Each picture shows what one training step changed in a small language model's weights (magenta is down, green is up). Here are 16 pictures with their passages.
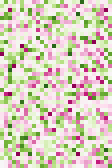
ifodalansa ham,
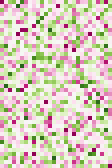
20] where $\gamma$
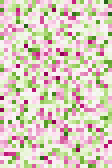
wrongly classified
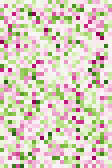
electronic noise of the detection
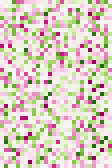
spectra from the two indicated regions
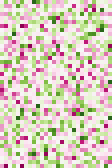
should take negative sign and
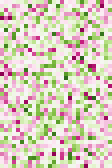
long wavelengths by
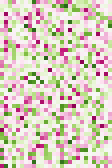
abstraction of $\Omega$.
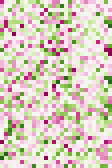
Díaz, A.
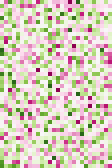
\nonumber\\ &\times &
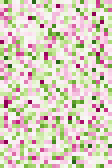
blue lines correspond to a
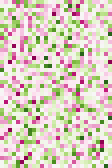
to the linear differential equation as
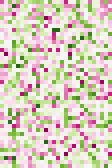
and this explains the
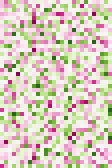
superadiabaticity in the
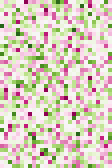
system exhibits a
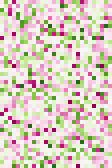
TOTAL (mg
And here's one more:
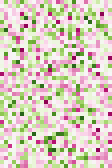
baholash sohasida
